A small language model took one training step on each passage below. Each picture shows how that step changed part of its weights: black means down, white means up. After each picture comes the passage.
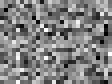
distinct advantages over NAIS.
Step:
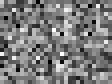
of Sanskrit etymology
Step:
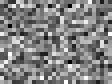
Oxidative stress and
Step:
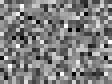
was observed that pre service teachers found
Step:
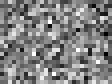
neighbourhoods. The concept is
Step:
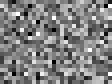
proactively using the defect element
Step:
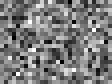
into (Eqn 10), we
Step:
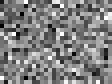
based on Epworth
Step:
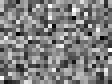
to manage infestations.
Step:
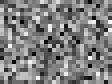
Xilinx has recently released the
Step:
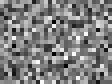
is the normalized value.
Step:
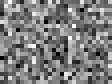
Ratio of RMSPE
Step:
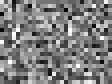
the **D-NOSES
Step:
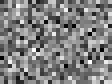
use this column of data' for all
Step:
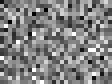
head-turn decisions in the head
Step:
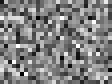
This study conducts a thorough evaluation
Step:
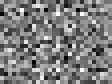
Carcinogenicity of
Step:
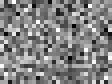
found between workplace burnout
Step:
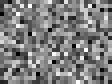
is evaporated at the
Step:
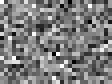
to 10 ml and incubate for 3
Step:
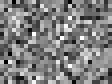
at Hingorno,
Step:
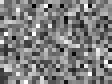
is considered sufficient to enroll their children
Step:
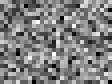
1004 and *Inonotus
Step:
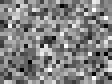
phraseological units is concerned. For
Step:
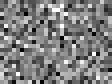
Independently on the precursor
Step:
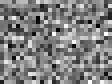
return books, 18.53%
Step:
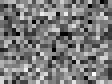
cardiovascular health after coronary
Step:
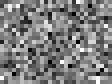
issues. On the contrary, the
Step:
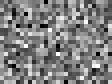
between South Korea and North
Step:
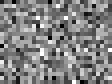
Jawaharlal Institute of
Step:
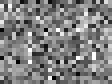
(RDM) experts, who
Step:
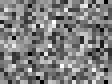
mainstream media reporting has significant control over
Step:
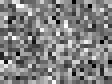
in Basmati rice production.
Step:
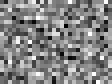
Dhaka, Bangladesh,
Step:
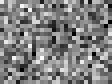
skin, rose water is utilized.
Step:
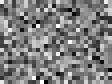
total of [74 issues](#) were
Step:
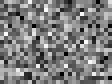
and furthermore improve its functioning.
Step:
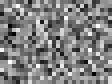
the quality of e-payment services
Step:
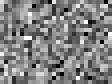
emphasizing how enhanced teacher training and effective
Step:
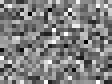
LIS Students Other Students Total Number
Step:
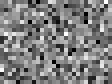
prerequisite for covering
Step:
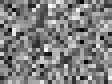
Formation (occurring W of
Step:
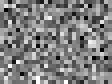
result or byproduct of their
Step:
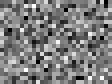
surface of the specimens using DIC.
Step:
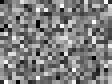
primary goal of the JUNO experiment
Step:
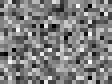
**MSS** and additional complexes with
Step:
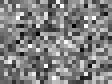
helps to combat ecological issues that
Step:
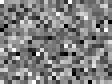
with prevalence of 47.6%.
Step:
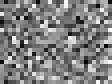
Sample Location Total
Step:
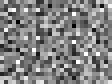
better response time, a higher optimal power
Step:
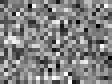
arid conditions of this area, more
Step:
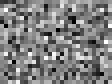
integrated to design a zero-cost
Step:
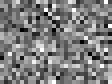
Participants The following national metrology
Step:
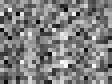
Y.L. et al.
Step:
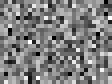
international efforts eventually led to the
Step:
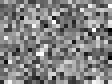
coil wireless power transfer
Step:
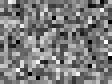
and skill sets that is now a
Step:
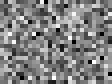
-- 0 transition from the
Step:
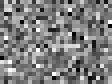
it could be a promising target for
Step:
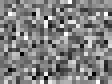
a distributed secondary control scheme based on the
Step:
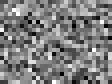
will use + and - followed by numbers
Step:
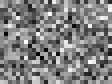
explored is that millets were
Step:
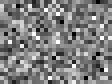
Set expressions (e.g.,
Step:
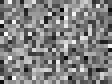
consideration of the genesis of the
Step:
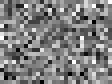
some ionic contribution with the result that
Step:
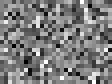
When he was shot by
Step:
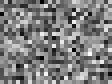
tablets; Immediate release;
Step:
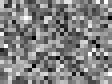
food designers: The potential of
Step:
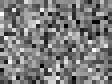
Hashing: LSH Mare
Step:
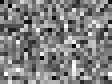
than 365 days) had a better
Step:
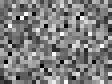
worked at a public warehouse
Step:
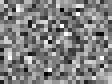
the commitment of actors to continue to engage
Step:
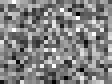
to attract good will from external sources
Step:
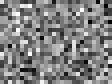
chain length is responsible for poor transport
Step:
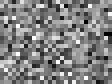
ENM ONTOLOGY
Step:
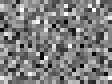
constraints, it may not have been able
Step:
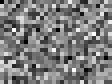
of gaining consensus)
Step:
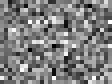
food prepared for the male members of the
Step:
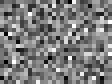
nervous system as an
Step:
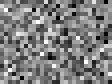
opportunities and risks associated with its implementation,
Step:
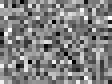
needs of the growing family or
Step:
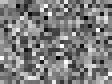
a while. The complex was purified
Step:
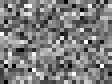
inbreeding in our
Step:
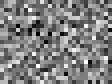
is carried out according to the procedure.
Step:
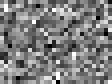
in musical score descriptions and
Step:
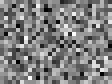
report on the activities of the Focus
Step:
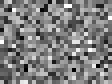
the private space, where evidence is difficult
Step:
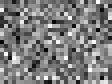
coefficients estimated from the rest of the
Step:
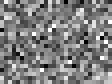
visits for blood pressure monitoring was
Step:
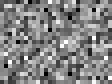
teaching strategies, they must therefore acquire
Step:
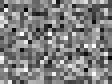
decreased from 3.1 to
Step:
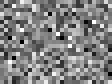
an effective method for the students to learn
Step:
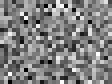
the follow-up study were similar to
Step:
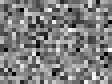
Case 2, with the additional supply from
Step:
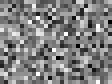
\square Solutions to each
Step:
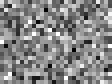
evertis amicos,
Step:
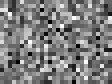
spurs. The investigation was carried out
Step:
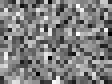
or excessive pressure on academic performance.
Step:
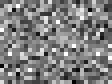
among all the sectors. Since India is
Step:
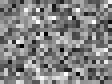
in consumers Amphibians are
